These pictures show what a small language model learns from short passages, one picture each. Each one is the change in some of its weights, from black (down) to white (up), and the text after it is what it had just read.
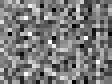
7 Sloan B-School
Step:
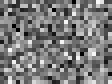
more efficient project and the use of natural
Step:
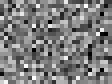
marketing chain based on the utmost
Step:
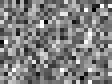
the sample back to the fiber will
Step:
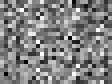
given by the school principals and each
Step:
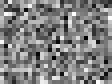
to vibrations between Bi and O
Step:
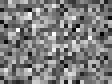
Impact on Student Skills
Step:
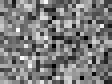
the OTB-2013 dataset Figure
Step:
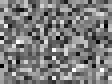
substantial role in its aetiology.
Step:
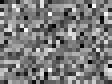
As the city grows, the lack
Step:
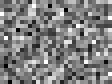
down to less than 0.3 degrees
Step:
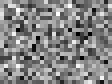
capable of mediating improvements in spatial working
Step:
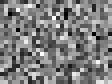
with 5 categories, effect size $w
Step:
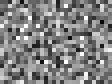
rear side—have been
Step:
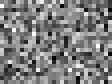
facility to watch any type of
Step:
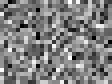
decreased significantly in proportion to the length of
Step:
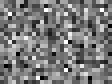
their harvesting yields based on the
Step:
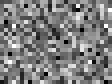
interests of advancing the health of individuals
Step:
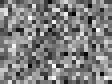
this property due to a cold
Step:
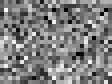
falls short of the bold political
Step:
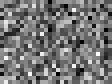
ETHICS STATEMENT
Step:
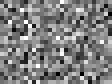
kg/m ³ ν
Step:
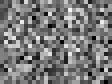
Methods: Five samples were collected from
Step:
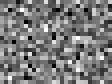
balance class dataset. Fig. 5:
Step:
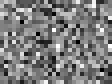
atmosphere in which we spent two days
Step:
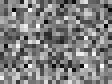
instructional design: Challenges and
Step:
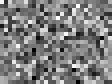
most dramatic variations of the
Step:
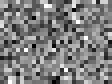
These findings underscore the need for
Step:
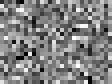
user choice. Fig. 2.
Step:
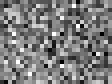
institutes such as the Institute for Islamic
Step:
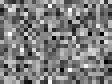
menu contains 'Home',
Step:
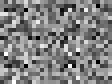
decreased at T1 and T2 and
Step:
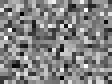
damage resistance and protection of the ply
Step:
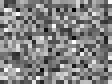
and Hospital Chennai, India.
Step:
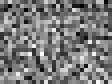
different contexts. 3. Term precision
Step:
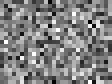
response, as described in the following
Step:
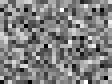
nonprofessional caregiver
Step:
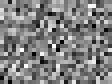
After that, they were asked to rate
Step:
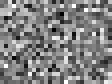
of oxidative damage [7],
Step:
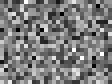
and economic function. Keywords:
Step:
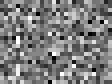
there is not just one approved method
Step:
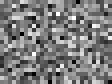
work, we investigated whether the
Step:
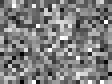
can occur in Diabetes either due to
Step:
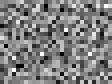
from the Department of Development Planning,
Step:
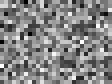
and after that brace wearing
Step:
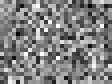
and purposeful; second, the
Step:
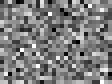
a paralytic agent, less oxygen
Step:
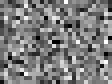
control teams were designed for Initiation
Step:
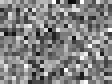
features are shown. E.
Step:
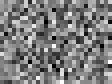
Drama Technique Depends
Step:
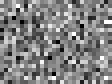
If this still makes more than 3 elements
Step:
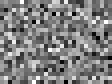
In excess, copper affects the
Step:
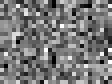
fact is experimentally demonstrated through the
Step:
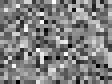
with scientific and ethical standards. As a
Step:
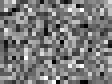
Societal costs, Routine care
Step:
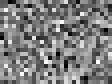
5. Radiation pattern for the
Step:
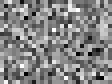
Hydrochlorides. %
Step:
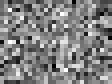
Paul, Department of Parks
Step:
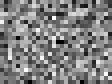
up to a value of 53.40
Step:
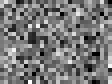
above plot clearly indicates that large PVA
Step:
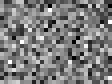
infinitive case government has been considered
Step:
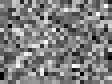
concern for environment. Animal manure
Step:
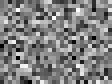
with: $$\Delta t =
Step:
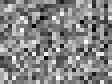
to the depression created in the
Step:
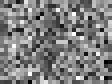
this study are in agreement with a
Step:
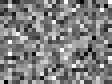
adapted depending on the target grammar
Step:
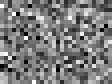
innovation is a new concept in which
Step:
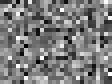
discrete time series were then transformed
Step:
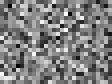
death. Cullinan,
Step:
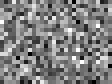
with a link to connect about one week
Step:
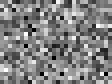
foramen transversarium,
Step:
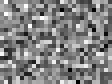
to represent different aspects of fabric
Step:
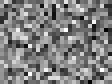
MgO nanoparticles
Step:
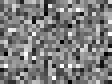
jobs? Furthermore, is it enough
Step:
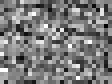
tools and symbols in various forms that
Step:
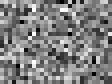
the first time ever. It was
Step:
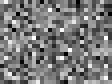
*Acta Medica
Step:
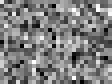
that was a case-series,
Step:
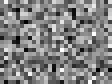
P. Skorupa,
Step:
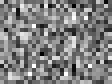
Performance Evaluation. *Eng.
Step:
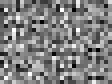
culture. This article mainly discussed about the
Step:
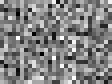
contributions S.P. contributed to the
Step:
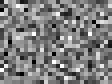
out any potential malignant transformation
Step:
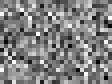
For the alkaloid concentrations for the
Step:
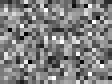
Energy of the Republic of Uzbekistan, the
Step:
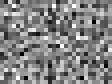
and repetitive activities - such as
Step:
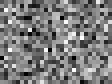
milk contains a fatty acid resistance factor
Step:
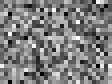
control of patchable sound synthesis
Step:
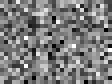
That is the gotra-name
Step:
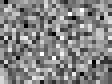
male wistar rats.
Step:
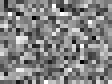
in t and x , namely:
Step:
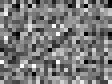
ALOISA beamline of the
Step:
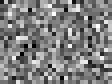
move, extending from its parent node
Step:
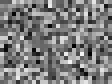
and Precise learning patterns as well
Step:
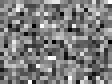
should be pointed out. Firstly,
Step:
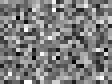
R.J., Oakes J.
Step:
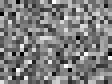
alongside more traditional papers. -
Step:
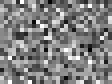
device by connecting it to your PC
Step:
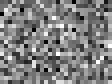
magma plumbing system can
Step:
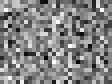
proposed a hypertext engine called the
